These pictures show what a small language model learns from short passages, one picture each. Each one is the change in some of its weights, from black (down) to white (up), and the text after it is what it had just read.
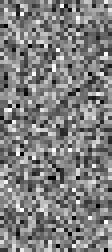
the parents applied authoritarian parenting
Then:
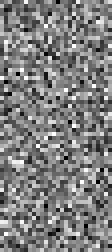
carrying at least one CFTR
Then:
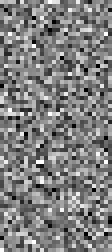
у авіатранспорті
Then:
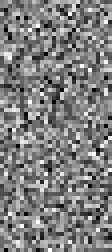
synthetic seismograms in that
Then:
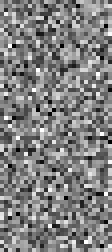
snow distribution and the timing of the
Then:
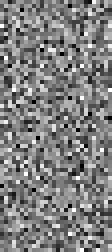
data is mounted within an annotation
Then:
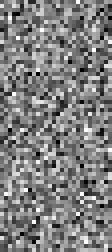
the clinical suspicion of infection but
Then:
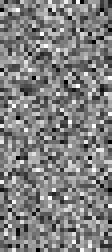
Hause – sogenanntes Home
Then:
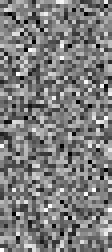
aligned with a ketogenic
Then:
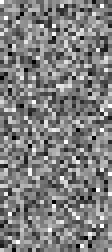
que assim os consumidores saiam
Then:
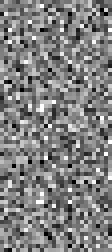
هستند. آن‌ها
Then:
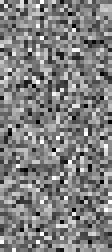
del dolor: la otrora
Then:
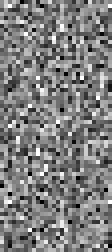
diritto privato diretto da
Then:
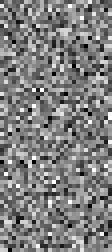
Namun, tentu aktivitas
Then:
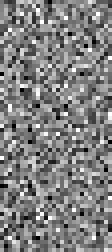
training and development activity. The study suggested that effective
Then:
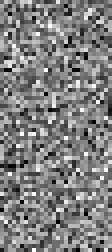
How can areas of interest for TI be
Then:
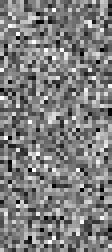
effect on their overall capacity to act and
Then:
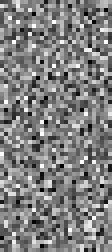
(Upper and Lower) levels of the
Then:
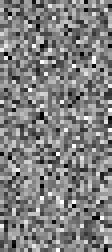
(MC) ordinare, cu
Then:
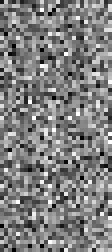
tarixiy obidalarni sanar
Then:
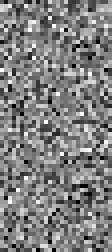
paper, we presented a taxonomy of
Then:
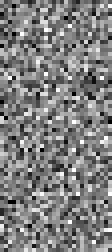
роботи Департаменту
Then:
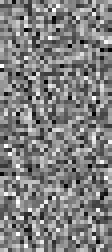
sababi, antibiotiklarning
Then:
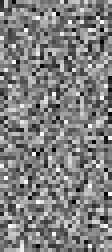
there are variations in time and space, because
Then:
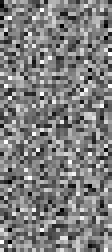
to the immense number of calculations required,
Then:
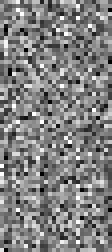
yechimlardan biridir.
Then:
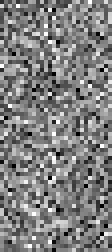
+ \frac{\partial u_j}{\partial
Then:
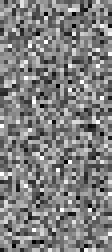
authors enriched their understanding of the
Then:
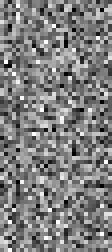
be tested using the ARDL
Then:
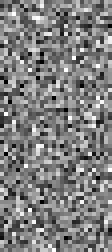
those areas of the models that are not covered
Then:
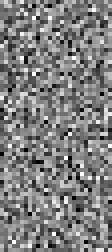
a unified model and volume of data where
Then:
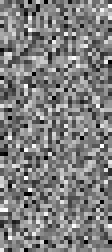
tarzini shakllantirish,
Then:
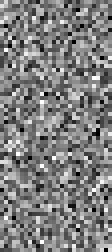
(TEC) device by analysing critical
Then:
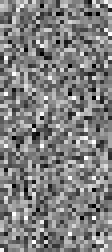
data from information extracted from biodiversity
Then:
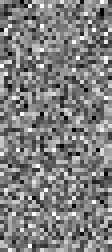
was combined with other motifs such as
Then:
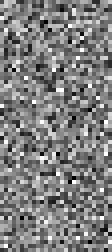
using SUMO's TraCI
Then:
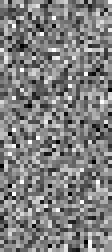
result of wise investment policies. The
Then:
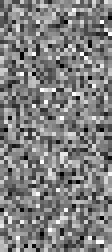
100 patients diagnosed with NCDs were
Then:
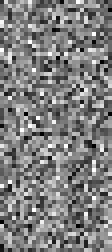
to draw several critical theoretical
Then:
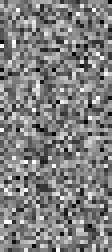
technological development. This is as the author
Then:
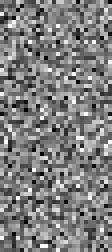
with all its derivatives dominates the
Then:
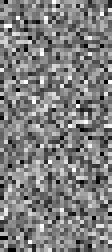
positive and negative attitudes towards
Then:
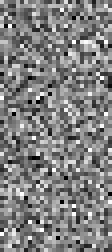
any form of hateful speech, whether
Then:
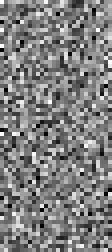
in the sociogeographic space of
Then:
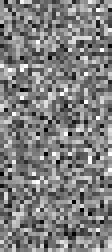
100 firms in the Indian market. The results
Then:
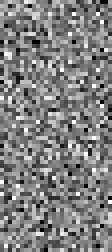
O‘zbekiston Respublikasi Qonun
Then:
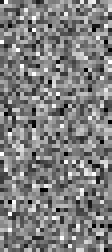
infiltration capacity of the soil surface
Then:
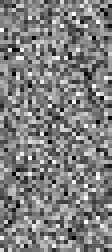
donde se observe la distribución y
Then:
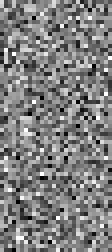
as a complementary practice rather than a
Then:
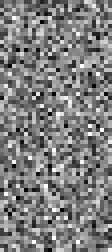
or the number of generations should be at least
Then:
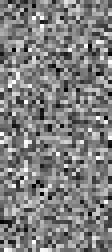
А.Г. Опасные
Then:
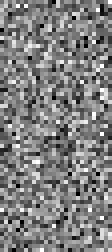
25 patients who had a visit in the previous two
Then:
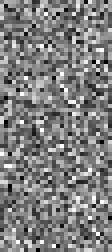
- Review & Editing Vi :
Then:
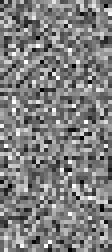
**Objective 1:** To bring out
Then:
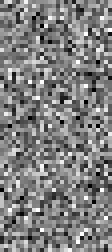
Также вариативность системного
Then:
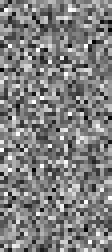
on YouTube. Discussion
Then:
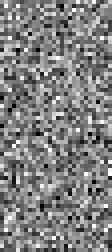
N is called constant if $M =
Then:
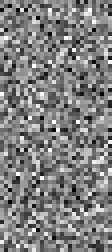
of double bonds which connects the
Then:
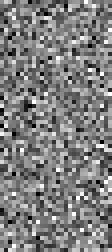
can control these effects by increasing the number of
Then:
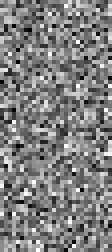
the thioacylating intermediates which
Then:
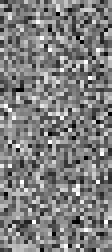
and ML analysis of social media content must
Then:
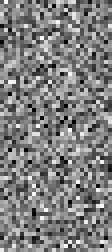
approximations of functions on the real line
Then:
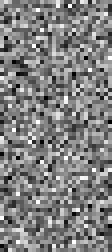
gm 1 gm 9. Distilled
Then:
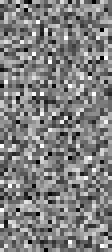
Alponete, Bolívar
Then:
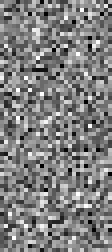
lesson is reversed. The starting
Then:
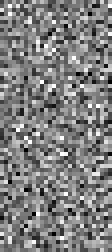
другим людям,
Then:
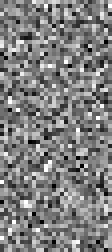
decay, Fig. 5). The
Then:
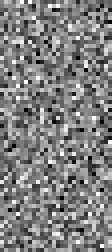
and roughly 200 million tons of
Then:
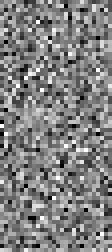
grow at a compound annual growth rate
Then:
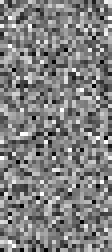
essentially epistemological in nature and
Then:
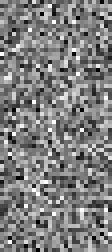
variable: Deposit/staff,
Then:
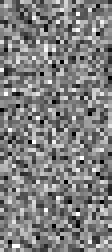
56%. Contrary to our
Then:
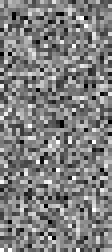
useful contributions are [14],
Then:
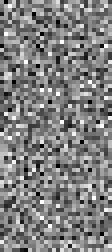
cm⁻¹, which supports the
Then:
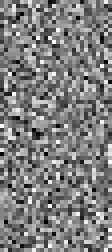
the commitment variable was developed and
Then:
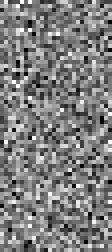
since this phenomenon certainly has an
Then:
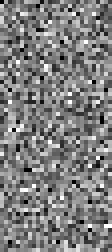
phenolics, flavonoid
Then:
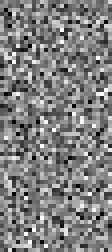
alınmıştır. BULGULAR
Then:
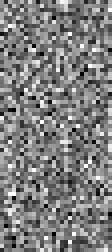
aulas presenciais, constaram que
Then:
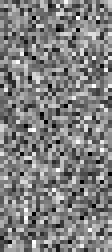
production was measured on water samples collected from surface
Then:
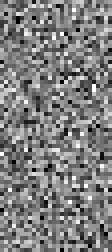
present, its benefits lie in the distant
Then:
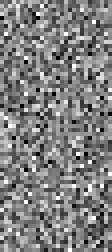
focusing on practical applications, and
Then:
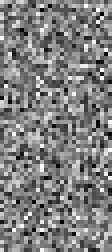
В мероприятии приняли
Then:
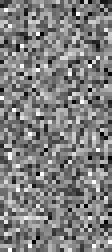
a keynote presentation at this meeting
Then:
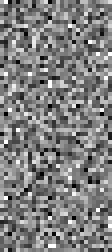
and carbon reduction. The analytics framework
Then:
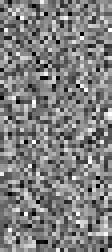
of the module, leading to a considerable
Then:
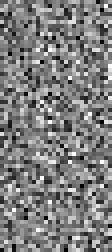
national and EU levels 14. Science Europe
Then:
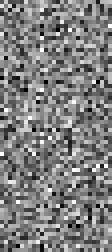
seagrasses (i.e.
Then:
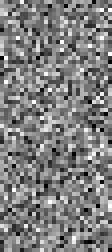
für Muskelfleisch von
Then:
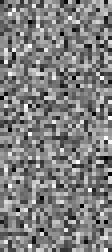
our algorithm ensures that all packets
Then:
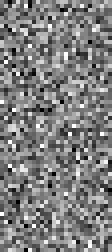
stability, economy and simple practical methods
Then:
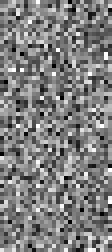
on invasive parenting. 4.
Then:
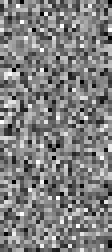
Akhmad Saifudin,
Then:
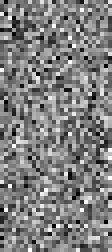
cuando los usuarios participan en un
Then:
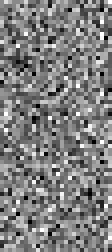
Uning oʻlimidan soʻng
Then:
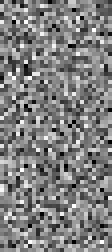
Comissão Mista Brasil-Estados
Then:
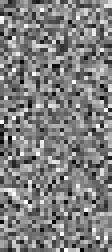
the liquid and vapor properties
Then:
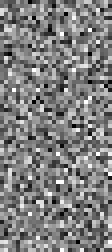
more stable accuracy when increasing domU
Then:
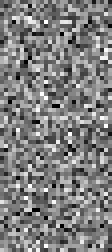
się, że głównym
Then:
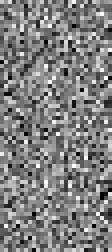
The summary Table of the digital competencies
